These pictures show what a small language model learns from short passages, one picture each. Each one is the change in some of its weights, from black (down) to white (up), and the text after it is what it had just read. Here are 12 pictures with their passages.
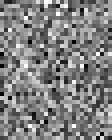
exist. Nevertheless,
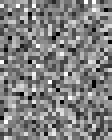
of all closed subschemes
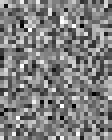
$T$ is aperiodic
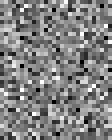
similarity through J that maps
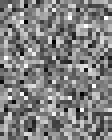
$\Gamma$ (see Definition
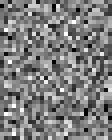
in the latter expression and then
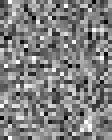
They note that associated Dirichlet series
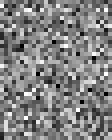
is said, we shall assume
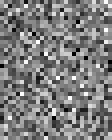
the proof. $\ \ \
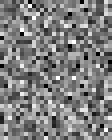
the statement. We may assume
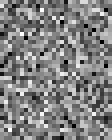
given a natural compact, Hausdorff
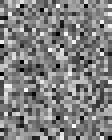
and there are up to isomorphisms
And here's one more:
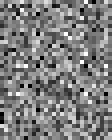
one-dependent: if
